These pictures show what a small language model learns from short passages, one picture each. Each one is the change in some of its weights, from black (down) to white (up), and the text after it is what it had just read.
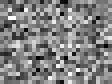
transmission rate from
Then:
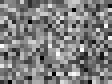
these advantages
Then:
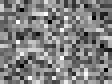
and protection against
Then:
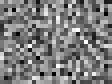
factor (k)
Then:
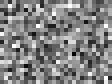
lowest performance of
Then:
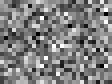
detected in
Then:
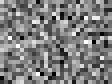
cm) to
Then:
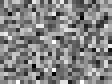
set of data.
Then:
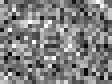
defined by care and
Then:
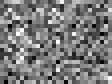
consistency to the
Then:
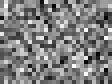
in Article
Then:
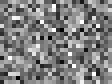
However, it should
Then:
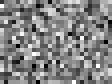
of Natural
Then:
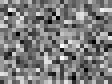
auditing and access
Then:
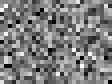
that they can keep
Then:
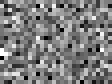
corresponding quantity of
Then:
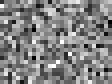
of human capital
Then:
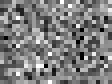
competencies in
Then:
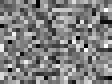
is also associated with
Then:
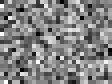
of goals into
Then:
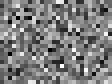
landrace that
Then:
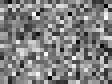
and characterisation of
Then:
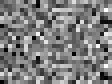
is based on
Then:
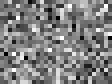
the pulses
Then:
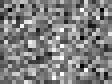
calculating the
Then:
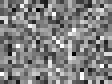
integrate these
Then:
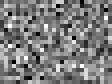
by infested
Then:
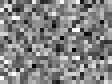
criteria for study
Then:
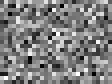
reformulate the
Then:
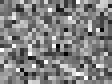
between food security score
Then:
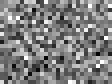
in LPS
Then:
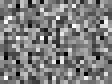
Contest December
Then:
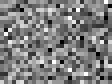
various ways. -
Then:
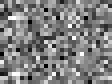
since it offers
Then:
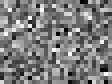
height (mm)
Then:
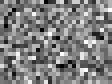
cells. The
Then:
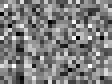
that do not have
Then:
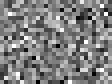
samples met the standard
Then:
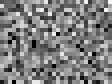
instructed in
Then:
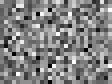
freely available
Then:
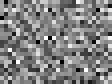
can accurately
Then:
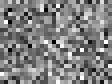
these combinations
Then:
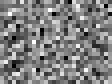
measure plastic
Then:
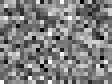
support policies. In
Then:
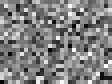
interest that is
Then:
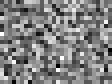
of Education,
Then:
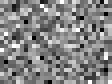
study participants'
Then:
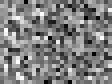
Since a good
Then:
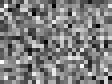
violations of
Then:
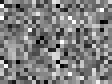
; ISSN
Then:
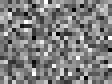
despite rising
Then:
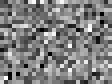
was acceptable.
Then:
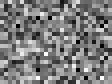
and platter
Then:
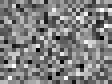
communities. The basis
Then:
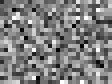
levels. VI
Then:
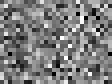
however, can affect
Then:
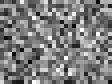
to encourage
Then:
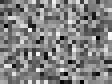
at the same time
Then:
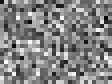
molecular studies and
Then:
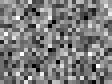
TTC that
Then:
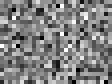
day, including
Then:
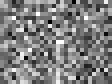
the same arising
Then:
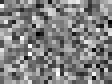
of the sample
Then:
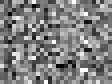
process. The
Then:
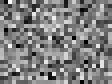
be by blood or
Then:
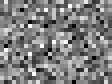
currently mainly performed
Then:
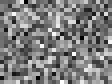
the topic.
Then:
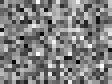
influence of hydrogen
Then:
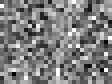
feature of the
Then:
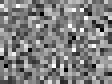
Energy management of
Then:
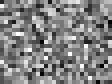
of financial management in
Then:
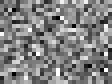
results of the
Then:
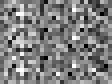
to weeks
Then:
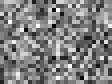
the duration of
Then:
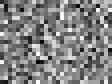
Institute of
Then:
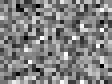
OAO. and
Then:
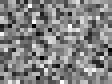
of these structures.
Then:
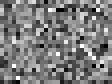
The Construction
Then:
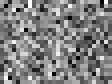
the citation of
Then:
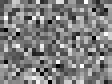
Agence Nationale
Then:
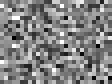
same temperature of the
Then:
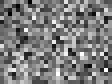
improving, the
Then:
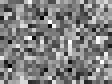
R G E C
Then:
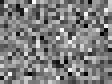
composites with
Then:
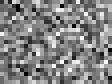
effects of social
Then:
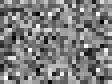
cut to required
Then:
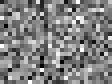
these sites to decrease
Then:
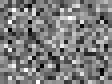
interactive forms of
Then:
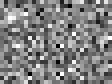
twice with
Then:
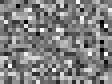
2023 was obtained from
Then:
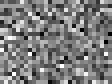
to use additional
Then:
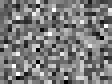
users. They
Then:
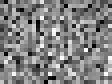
been reported at
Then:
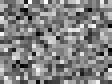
of 3A as
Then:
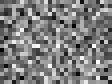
to engage the
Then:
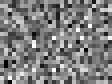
desired features,
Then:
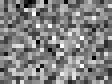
purpose, some actions
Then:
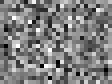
New World
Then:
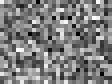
O) and
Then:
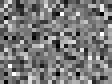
Such measurements should
